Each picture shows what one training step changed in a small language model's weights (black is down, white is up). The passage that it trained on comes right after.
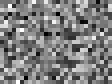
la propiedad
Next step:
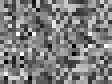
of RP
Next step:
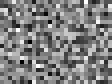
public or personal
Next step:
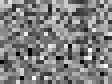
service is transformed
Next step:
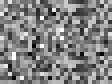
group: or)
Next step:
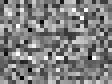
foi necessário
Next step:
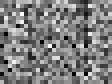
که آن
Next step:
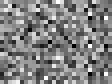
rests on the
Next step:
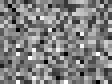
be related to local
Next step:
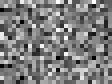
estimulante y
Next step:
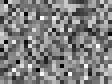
like creating
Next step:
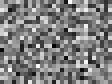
their reactions
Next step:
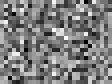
current legislation
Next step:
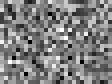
on the test results
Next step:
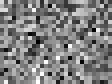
the teacher:
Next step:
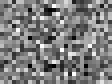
Argo esa
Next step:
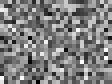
in relazione a
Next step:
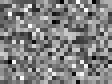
że sam
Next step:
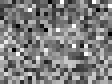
production gives
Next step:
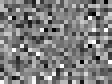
to promote the
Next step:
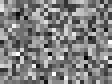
prime time
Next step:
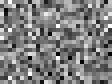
the soil
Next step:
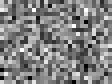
the process. We
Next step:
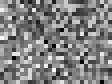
for accurate
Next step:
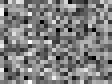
standartlari va
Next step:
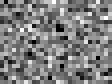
Request data
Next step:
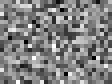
but smaller samples
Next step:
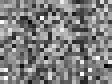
service account was used
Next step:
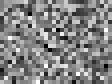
This leads to
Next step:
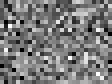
e com frequentes
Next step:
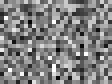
We did not
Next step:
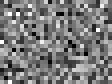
dari 2
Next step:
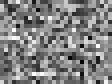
has greatly
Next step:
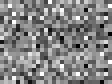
performed the data
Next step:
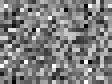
and capabilities
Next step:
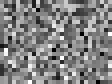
of those various
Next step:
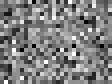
pedagogika fanlari
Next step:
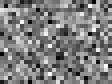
an army
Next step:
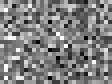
that occurs during
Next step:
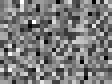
cage induction
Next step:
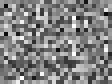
na niet
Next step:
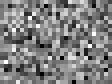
не может
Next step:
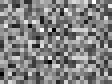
encourages them
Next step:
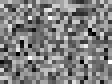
between normal
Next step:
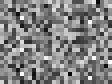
image correlation at
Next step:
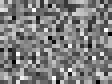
the people of other
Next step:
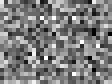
study can impact the
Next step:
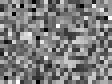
de kaak
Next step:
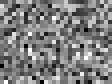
they do not
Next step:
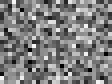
still relatively
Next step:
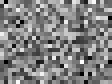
by 1 ml
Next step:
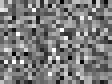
the result of
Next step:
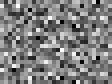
yeri ve
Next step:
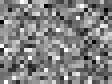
les terres
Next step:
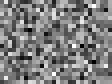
actions are
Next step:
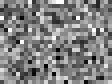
increasing habitat
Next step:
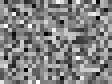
evident that
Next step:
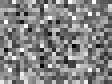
quantities of
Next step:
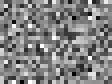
experiences periodic
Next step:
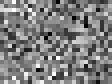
a great potential
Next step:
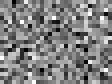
a purely
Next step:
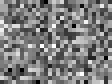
study. From
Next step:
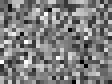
va uni
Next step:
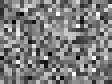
Ez a
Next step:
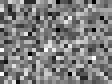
on demand,
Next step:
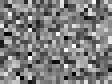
interval as a
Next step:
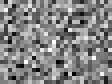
that returns
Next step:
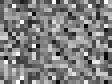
w tym
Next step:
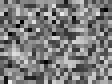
que assolaram
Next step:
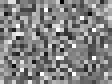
list 837 species
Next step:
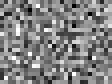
17 countries and
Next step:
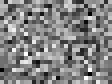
environmental issue,
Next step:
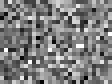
working women are
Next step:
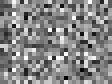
гостей в
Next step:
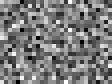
are becoming
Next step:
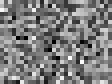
the DTE
